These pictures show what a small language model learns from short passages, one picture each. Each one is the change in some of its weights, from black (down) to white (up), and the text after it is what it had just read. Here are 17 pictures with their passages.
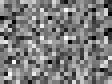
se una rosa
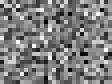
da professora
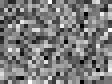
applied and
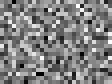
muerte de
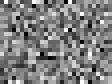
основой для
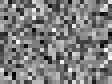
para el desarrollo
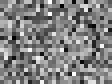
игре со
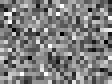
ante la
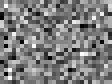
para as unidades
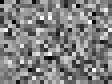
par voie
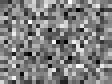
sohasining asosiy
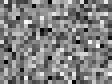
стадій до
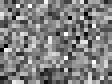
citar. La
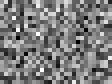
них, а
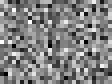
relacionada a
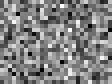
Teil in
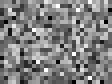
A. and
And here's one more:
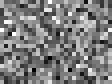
a esses
